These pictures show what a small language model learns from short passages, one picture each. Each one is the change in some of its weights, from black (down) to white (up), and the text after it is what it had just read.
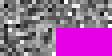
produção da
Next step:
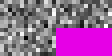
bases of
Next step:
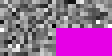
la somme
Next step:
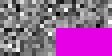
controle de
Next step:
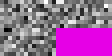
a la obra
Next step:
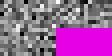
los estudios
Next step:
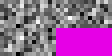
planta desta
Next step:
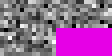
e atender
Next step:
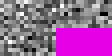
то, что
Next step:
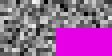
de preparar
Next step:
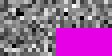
fase van
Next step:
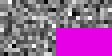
vista quase
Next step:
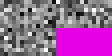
gás que
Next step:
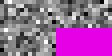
O conceito
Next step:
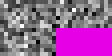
the management
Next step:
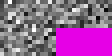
media in
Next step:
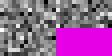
su posición
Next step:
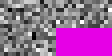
data and
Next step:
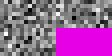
bir xil
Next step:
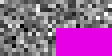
ook de
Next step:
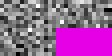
con hacer
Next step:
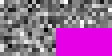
است به
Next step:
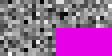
uso de la
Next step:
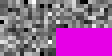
які може
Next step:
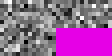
desde o
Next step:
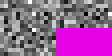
model. The
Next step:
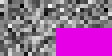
I E N C
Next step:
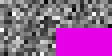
sería, en
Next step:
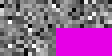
e enviada
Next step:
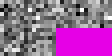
representa de
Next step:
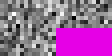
de kernel
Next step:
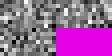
(achat en
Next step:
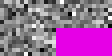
Seja como
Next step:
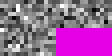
la organización
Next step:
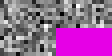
utilizarea în
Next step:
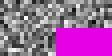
from a
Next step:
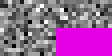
por meio
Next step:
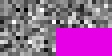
XX, se
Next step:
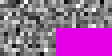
aqui que
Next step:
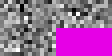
on the basis
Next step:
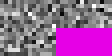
diária que
